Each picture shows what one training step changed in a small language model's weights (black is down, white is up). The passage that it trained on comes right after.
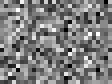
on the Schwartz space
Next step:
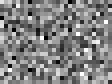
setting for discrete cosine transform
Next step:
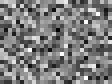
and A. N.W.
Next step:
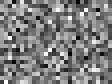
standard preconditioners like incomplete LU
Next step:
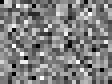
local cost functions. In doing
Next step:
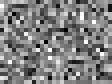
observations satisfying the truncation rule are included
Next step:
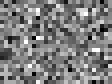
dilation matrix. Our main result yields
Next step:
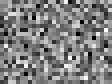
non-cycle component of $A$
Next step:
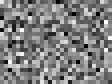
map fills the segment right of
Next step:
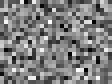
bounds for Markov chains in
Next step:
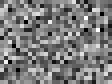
discretization tools. The benchmark we
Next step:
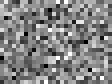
$\frac{\partial f}{\partial
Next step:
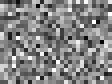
perverse sheaf, $ X $ must
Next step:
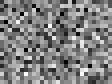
non-blank tiles on a
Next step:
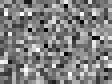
extracting a subsequence, it converges weakly
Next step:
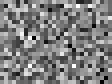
of constant functions. The main object of
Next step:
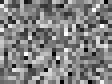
condition, through the decay properties of solutions
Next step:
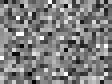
we obtain the following theorem:
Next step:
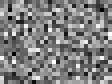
be compared to the identical equation
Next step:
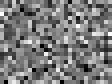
projection onto the $[x,y]$
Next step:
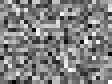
that the parameter $\varepsilon$ is specified
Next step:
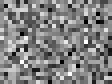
of $\Gamma^j$ belongs
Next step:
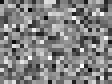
by $A\in {\cal
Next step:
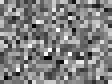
by the fact that the implementation of the
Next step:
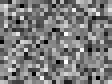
It is easy to see that this decomposition
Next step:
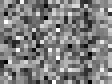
defines the differential features of the kernel
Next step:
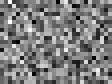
2 we recall appropriate definitions. In Section
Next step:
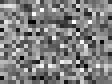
a self-dual module.
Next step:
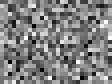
way that the last $k$ elements
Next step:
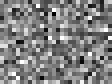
Let us write $\lie g^\ell
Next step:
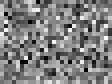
$A\prec B$ means that
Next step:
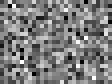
helped build many nice results.
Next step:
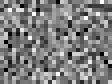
C3) Numerical experiments have
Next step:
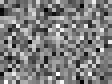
$4$, if one adjoins
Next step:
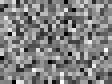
we get minimum MSE of estimator
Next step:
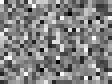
$x$, and read,
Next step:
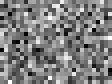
$S.$ Now, by Lemma
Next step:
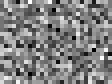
binary tree $\rho \in
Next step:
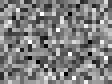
The result lies in the completion
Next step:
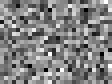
not merely domains, the order by
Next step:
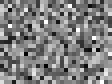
If $Z$ is infinite, one
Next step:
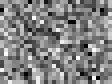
(\ref{eq2}) is the
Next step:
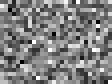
is set up in the framework of Hilbert
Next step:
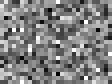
$\Lambda^c$ and
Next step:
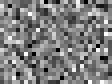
method. These bounds show that both the
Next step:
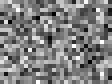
and $\varphi \in {\rm
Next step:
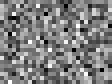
distributed} setting. Therefore, our bound
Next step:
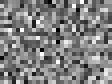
is assumed that with probability 1,
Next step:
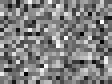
a unipotent subgroup $N^+
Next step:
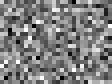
such that the values assumed by the state
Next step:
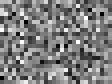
at any vertex. As well the quiver
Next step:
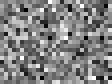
of any two monogenic functions is
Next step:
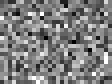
be proved by the above arguments under suitable
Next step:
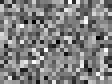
subgroup $B$ of $G$
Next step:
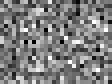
=\delta_{ij}$, where
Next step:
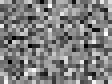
the six signed crosses involving
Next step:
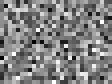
of the element $a$, as a
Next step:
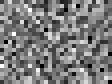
letters to denote column vectors. If
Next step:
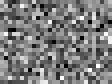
learning-based approach using recurrent neural
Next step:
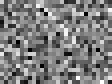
Thus, it is quite natural to restrict
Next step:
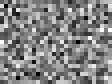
\lambda'_i)$ for all
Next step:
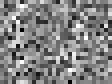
Tonelli Hamiltonians, Lagrangian
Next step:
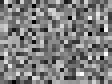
\] For any $\varepsilon>0$,
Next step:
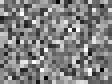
subspace $T$ of sections vanishing at
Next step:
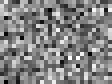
$\R^d$ centered at the
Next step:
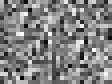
that, in fact, we want to
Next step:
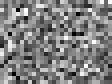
\Gamma)$. The main tools we
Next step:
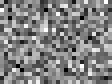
\in \Omega$ be an optimal
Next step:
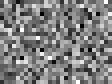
is non-autonomous,
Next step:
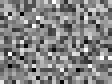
\ge \lam$. In
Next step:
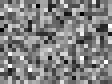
result~\cite{freed} they
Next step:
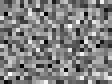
in \cite{lm06}, which
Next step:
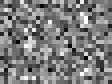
context. The heuristic motivation for this
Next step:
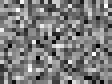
on Banach ternary algebras
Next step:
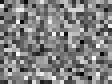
of \emph{relative modular
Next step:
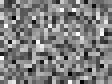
theorem. \begin{theorem} For
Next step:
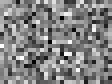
the eigenfunction $\varphi_{n}
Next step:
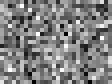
to the time variable, we deduce the
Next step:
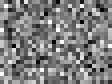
transport. For the linear stability analysis
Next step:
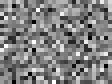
the centered and rescaled random measures
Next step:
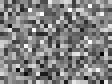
for any proper submodule K of
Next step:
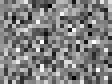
the Conjugate Gradient
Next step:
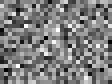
more flexible. For example,
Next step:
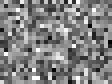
on $S_0$ and two
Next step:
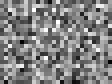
\cdot\Delta d\right)
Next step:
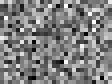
implies that there is a homomorphism of a
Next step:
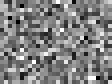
to $1$: this is the two
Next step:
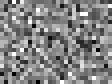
in $X_t$ is*
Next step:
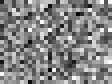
\sum_{n \in
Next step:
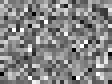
both $q$ and $r$
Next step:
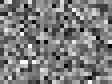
goal of exposing more parallelism.
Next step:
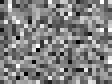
\rho_{\pi_i \otimes
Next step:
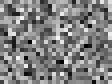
the vector space of all real
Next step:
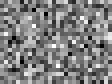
for verified interval linear programming. All examples
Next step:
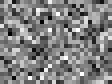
analytic function~$\varphi(x)$.
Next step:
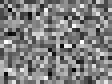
tree $T'$ whose activity in
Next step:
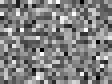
is a unimodular and solvable Lie
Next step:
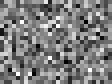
to bottom: Level lines of
